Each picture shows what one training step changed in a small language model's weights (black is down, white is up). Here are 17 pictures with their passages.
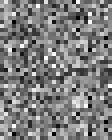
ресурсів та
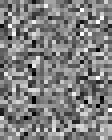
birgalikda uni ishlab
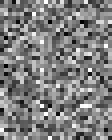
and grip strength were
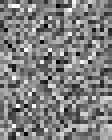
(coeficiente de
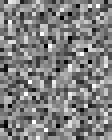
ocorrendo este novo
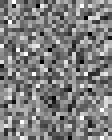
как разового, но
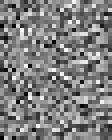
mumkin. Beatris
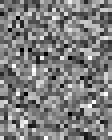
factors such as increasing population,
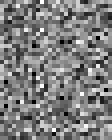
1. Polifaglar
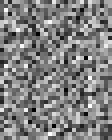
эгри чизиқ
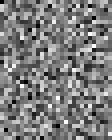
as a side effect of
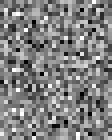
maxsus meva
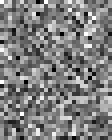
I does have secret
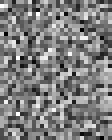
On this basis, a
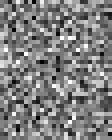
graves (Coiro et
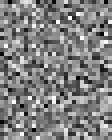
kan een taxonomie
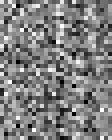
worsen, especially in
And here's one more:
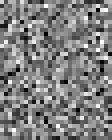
bersikap manja
